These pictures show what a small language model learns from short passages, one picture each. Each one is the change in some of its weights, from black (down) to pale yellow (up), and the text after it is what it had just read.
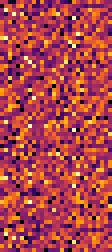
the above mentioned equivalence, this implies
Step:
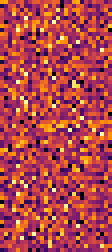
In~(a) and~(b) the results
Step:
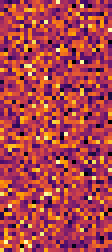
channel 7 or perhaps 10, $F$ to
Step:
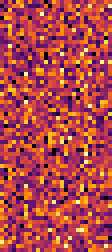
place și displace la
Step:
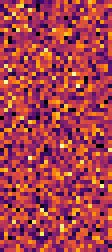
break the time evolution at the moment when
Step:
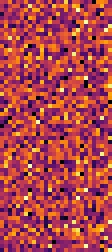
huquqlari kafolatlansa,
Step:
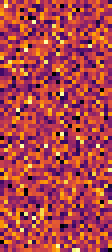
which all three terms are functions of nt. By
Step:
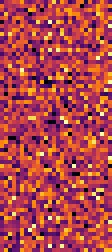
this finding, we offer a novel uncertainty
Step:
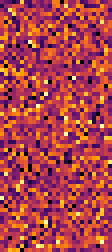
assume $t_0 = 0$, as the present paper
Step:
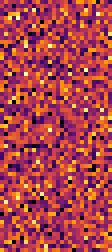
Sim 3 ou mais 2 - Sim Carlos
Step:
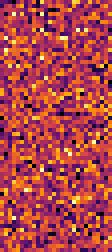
the gravitational potential $\Phi(x)$. For
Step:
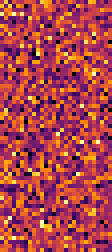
existence of such a sequence of finitary
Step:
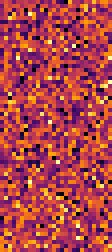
that maximize power generation. This means that we are
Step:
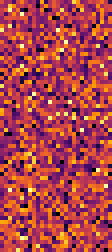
$\gamma$, which is ready for mature
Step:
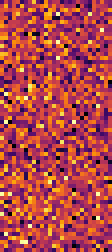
splitting tensor of $\Delta$ with respect to the
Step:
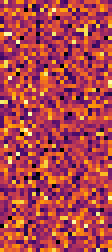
that $\varphi$ is self-adjoint and $\varphi
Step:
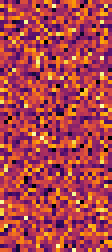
limited amount of defects, can be
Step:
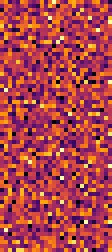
continues to have an outgoing case from the black
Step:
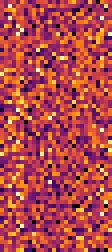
object" class, each object is ensured
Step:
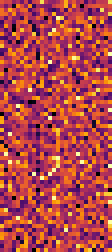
da ih država financira
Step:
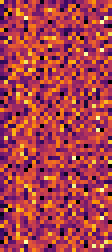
⊇ Δ₂ By the
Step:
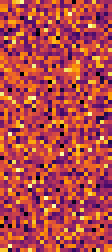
the initial condition $u(0,x)$. The proof
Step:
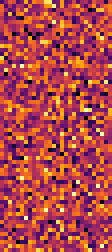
dark energy. Manihar and
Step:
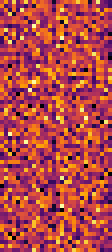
meningkatkan kelenturan
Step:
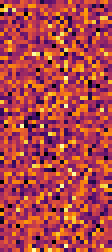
Laplace theorem as follows: the summation of the elements
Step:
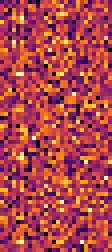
from the periodicity of the numerical spatial grid.}
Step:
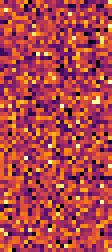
modules} ~~~~In this section, we consider
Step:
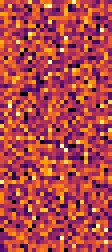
coproduct $\Delta$, counit
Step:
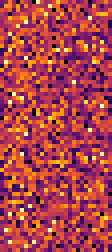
agreement with the measurement. The same behaviour
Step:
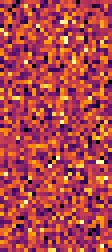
(\ref{it:cartprodcase}) The
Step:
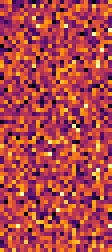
and Organization Review*, 8/2,
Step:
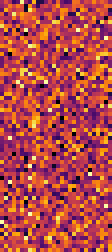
be generators of $\widetilde{T}$ satisfying
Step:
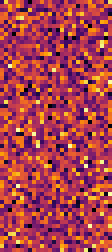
development in MENA region: New results from
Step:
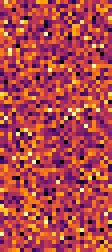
walls such that $\gamma(0)\in
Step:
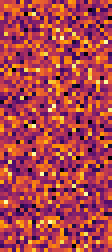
spectral curve $S\subset K$. Its normalization
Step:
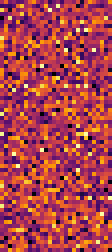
The Schwarz lemma and the maximum principle imply
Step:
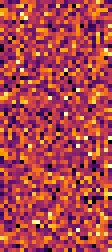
1,0\}$ the discrete topology and we consider
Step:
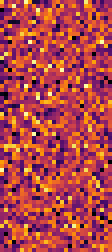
самого автора під час
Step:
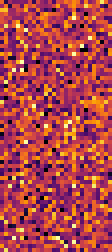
the family name on the left, each column gives:
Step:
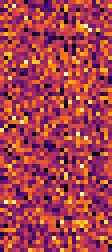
cómo se hace la actividad con
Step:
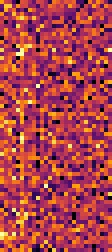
example, with typical experimental parameters an
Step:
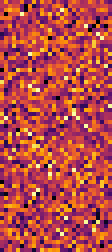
$\mE_{\lo}$ is the set of edges such
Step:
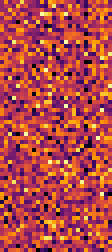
Corollary 7.4.11, we deduce
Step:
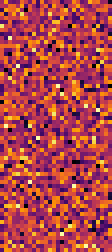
of $\lambda(\mathfrak{a})$ with $C$
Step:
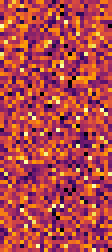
is known. As a warm-up, it
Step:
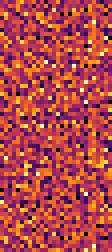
\cdots \le \pi_{k} \le
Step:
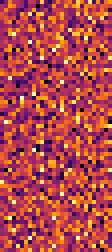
e comumente letais dessa
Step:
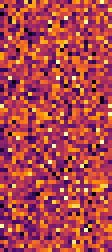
$. Also the creation and annihilation
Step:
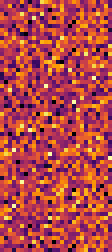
physics, is that their category of representations is
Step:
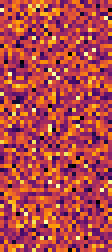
~\Longrightarrow~ {\cal J}_{L,
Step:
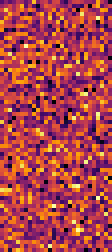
MHz all-sky radio survey
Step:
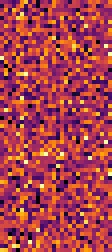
on the performance of our ML model. The figure
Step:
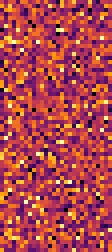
object with mass $m$, radius
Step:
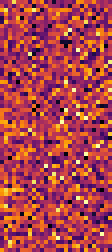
xalq ommasining siyosiy
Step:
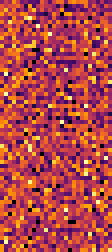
\stopcenter \vskip2truecm
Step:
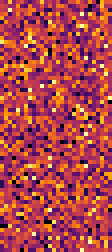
unjuk kerja formulasi S0,25%
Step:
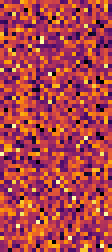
divisible by $2^u,$ that means
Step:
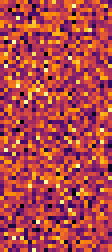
the equivariant cohomology ring
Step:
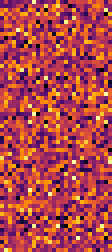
0\end{array}\right)$. The eigenstates
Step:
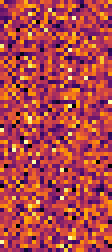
певної спільноти, що
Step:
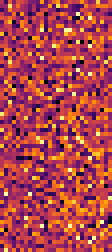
propõe a tese de que o
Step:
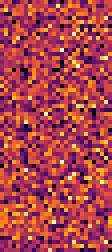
Moreover, there is a $\{\widehat{a}_3,
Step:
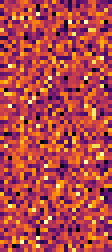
Philosophy of Language*,
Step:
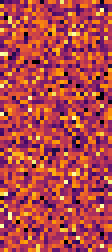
the square root of the EUV flux
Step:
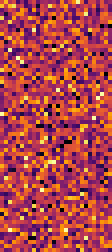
separations of $334 \pm 10$~mas
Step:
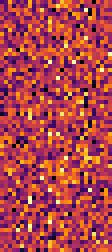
Bilişsel: Geleceğe dair
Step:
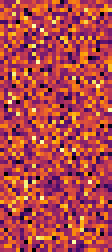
\emph{open neighborhood} of $u$
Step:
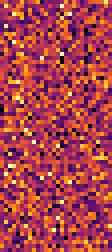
steps: first we show that $L$ can be
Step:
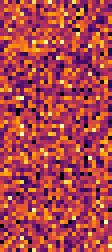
are the ``transposed'' representations.
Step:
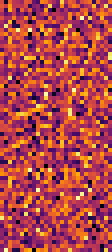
outubro/2025) publicada no
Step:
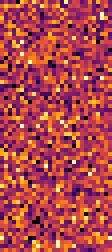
show the extracted $f_0$ and
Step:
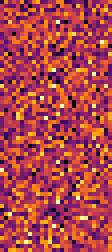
ценность No need to lock up what is
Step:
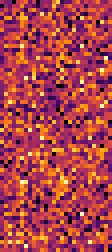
for the signal events. This is because the
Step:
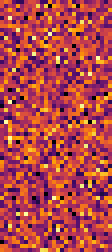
for a Quillen pair to be a Quillen
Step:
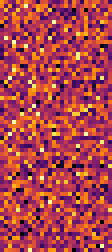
joint cumulative distribution function, the joint
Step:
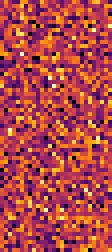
we return to the problem stated in
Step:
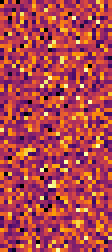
tipificar los sistemas de
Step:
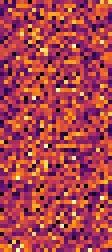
цифровизация стала уже
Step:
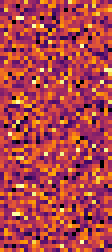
tratamento. As atualizações foram
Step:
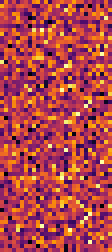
ularda ko'pincha vaqt va
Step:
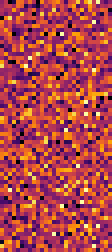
\IC^{r^3}$ the vectorization of the
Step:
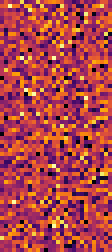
du programme *Rewilding
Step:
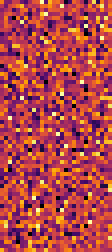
it to the basic notions of Krein
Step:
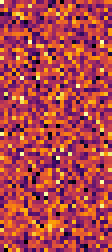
By the definition of $\RM (G)$, it is
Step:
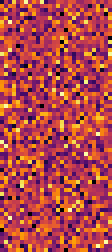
Bohr set $B'$, such that
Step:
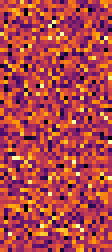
irreducible subvariety of dimension $l\geq
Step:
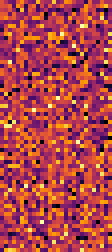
present an ideal playground for studying the
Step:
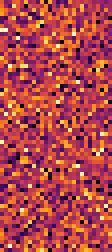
= \beta_d$. This merger gives
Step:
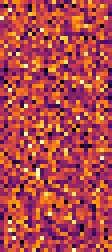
\eqref{Q-defn}, and
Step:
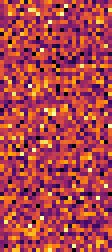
However, using a switching trapping scheme as
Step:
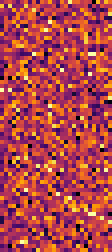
beradi. Odamlarni ma'naviy
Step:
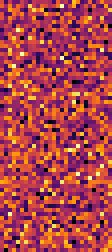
few low-energy fields, corresponding to
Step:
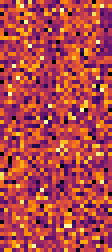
Mashrab bilan “intervyu”
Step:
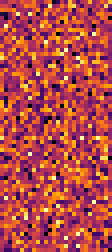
Беруний. Избранные
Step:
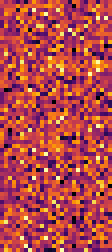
o'yinlari. Bunday
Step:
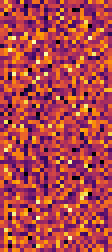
set theory in the language}
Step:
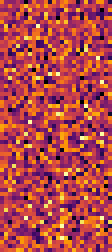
earliest signal arrived at
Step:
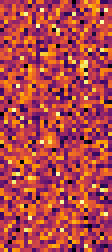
resolution beyond the value $\sqrt\theta$.
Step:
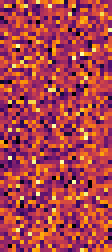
that neutron detection has a dramatic impact
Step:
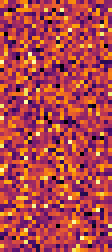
granada o las naranjas
